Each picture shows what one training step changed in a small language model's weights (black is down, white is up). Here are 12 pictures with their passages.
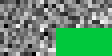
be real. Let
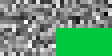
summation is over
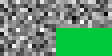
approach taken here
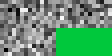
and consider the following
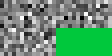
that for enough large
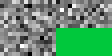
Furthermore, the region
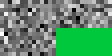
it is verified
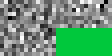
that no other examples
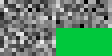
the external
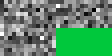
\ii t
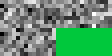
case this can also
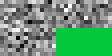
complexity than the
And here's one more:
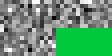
also at most
